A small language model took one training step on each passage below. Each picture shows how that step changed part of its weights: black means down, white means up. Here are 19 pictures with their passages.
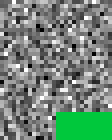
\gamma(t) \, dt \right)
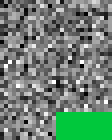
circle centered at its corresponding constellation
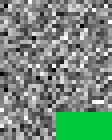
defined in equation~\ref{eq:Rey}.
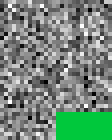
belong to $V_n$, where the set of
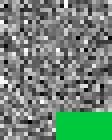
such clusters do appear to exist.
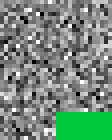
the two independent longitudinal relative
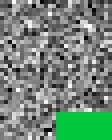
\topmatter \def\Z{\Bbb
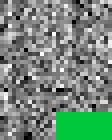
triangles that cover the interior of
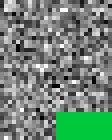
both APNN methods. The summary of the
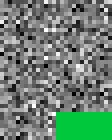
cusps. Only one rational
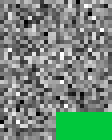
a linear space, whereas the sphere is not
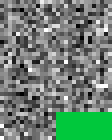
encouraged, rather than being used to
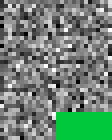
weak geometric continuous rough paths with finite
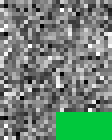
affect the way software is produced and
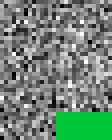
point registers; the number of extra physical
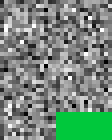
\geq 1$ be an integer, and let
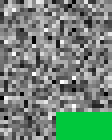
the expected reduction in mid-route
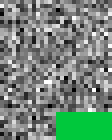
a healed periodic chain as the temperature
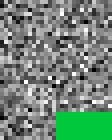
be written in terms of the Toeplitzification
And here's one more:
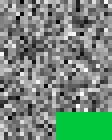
a size-preserving bijection.
